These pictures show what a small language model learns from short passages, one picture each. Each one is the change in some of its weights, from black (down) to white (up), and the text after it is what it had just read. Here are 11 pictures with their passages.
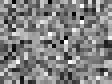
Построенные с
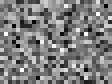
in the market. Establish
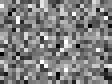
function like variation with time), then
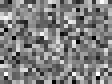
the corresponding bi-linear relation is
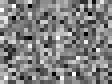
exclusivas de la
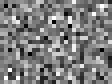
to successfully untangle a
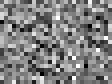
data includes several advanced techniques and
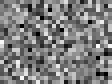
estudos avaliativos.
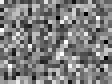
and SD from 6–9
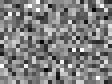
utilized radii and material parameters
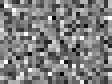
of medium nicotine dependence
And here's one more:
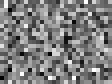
maqsadida biz
